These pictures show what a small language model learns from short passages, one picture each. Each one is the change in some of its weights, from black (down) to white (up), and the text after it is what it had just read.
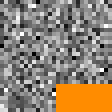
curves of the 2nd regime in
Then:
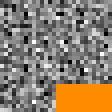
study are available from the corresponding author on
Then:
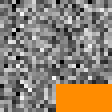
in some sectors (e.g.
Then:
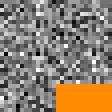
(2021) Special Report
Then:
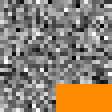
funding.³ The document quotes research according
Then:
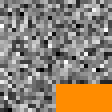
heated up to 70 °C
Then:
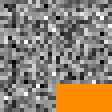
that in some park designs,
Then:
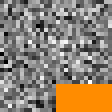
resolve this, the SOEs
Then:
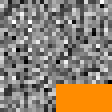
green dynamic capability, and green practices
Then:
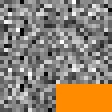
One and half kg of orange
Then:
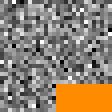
person in his social circle, including his
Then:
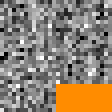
of the cutting edge [8].
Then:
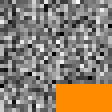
the UK, Germany,
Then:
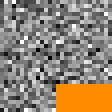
thermal diffusion coefficient D to derive
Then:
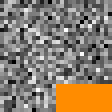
[All Irish Higher
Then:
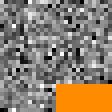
larger than in terrestrial
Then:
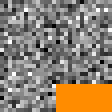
In practice, this often leads to
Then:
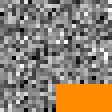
even in cases of complete spinal
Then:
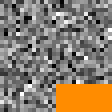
standard deviation were used in answering the research
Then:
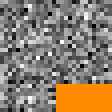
crack appeared and grew
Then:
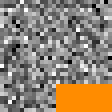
are: - a) H-index
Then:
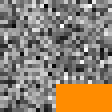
a fuzzy inference system
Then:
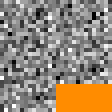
ACTIVITY WITH
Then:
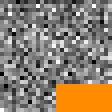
lies in the following points:
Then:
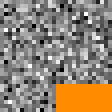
were taken up for laparoscopic
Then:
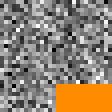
LOD Table-3 Results of
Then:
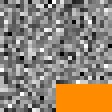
social media networks. Due to digital
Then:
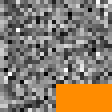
Last updated: 20 December 2022
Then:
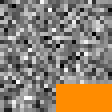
Building on the resource-based
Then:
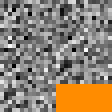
lighting and road building activities.
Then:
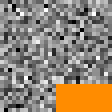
and M. Sibanda
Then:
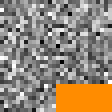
must perform to minimize thermal
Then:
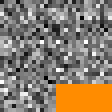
be particularly challenging in certain target groups.
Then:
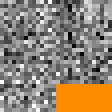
in the manufacturing companies. The study
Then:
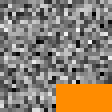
reports involving fewer than three patients do
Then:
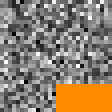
the municipality and big
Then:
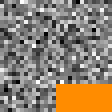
decreases the separation between Figure 12
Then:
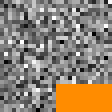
represents the velocity of the in-plane
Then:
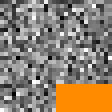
the best method to help the students in clinical
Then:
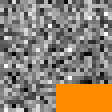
should be included in the evaluation of a
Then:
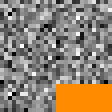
sets $R=R+1$, such
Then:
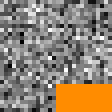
by the top level transducer combination
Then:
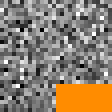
parts. Part one aims to assess existing
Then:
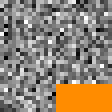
capillary blood flow imaging. Some
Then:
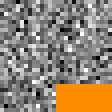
of the syntactic tests used to identify
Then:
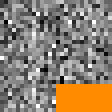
is initialized and in a waiting
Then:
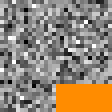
data transfer system. It also details on
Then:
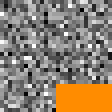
be determined directly from data, the theoretical
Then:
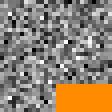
it offers a great level of flexibility
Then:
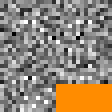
Bamboo charcoal
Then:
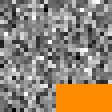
the existing literature by working with an existing
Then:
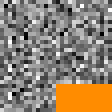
disorders which is seen in most of
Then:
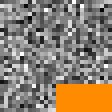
Dr. Wolfgang
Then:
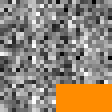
to the network through the radio
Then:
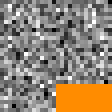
No Co-integration)
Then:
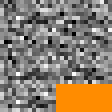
Institutional Climate Scale.
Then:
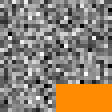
DRL-70 phytase activity
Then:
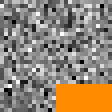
a general correlation of the spectral and
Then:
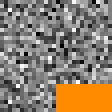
One-way Analysis of Variance of
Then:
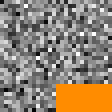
8. It seeks to determine which
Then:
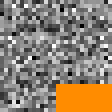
advice (If there is)
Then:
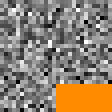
farmed fish fed on insect
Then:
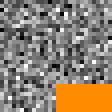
methods of filtering noise in
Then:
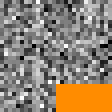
in the programming engine, and it
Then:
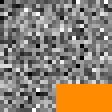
creditors' payment,
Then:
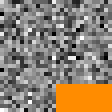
- Can't tell about it;
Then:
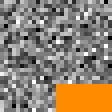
provides luxury travel benefits to its
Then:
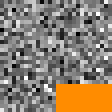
many of the islands situated between
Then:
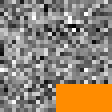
the exact amount may vary depending on
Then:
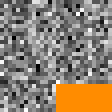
of all the various communities active in the
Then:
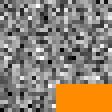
are nonlinear problems arising from
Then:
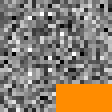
a significant increase in ionic strength relative
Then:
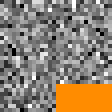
By specifying a specific percentage for each
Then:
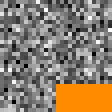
be in Italy! Venice
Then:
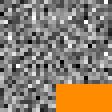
the majority of students is facing
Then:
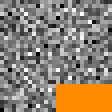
\end{aligned} \quad
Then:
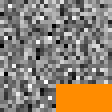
prospective, observational,
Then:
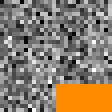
of the Adoption of Innovations
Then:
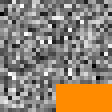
is used to create randomly search zones
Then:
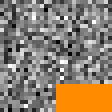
the native plant species growing on two
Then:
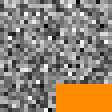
Room humidity is selected.
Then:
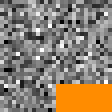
of moderate to severe acute pain
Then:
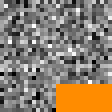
significant tensions, including: - Data
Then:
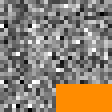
of vocations and rapidly change
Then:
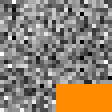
which was not included in the sample and
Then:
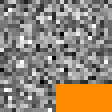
answers to the problem differ
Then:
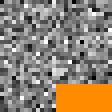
because of the way they fostered,
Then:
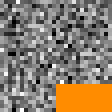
A (Table 3). Figure 2:
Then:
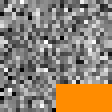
to gasket aging,
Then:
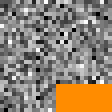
causes an orbital angular
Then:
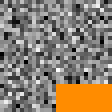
7**); body skin flaps generally
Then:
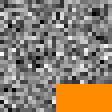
testes 8-10 in number,
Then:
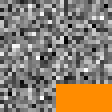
click 'Update
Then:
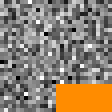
ladder as in Figure 7, and
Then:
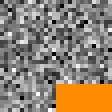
this program has been tested, but due to
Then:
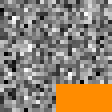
by changing the formulations in the functional
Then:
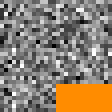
Moderate Good Frequent
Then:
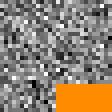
presented a classification system for mangoes
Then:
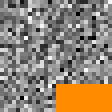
subsistence of copyright
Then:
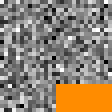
Matthews [8],
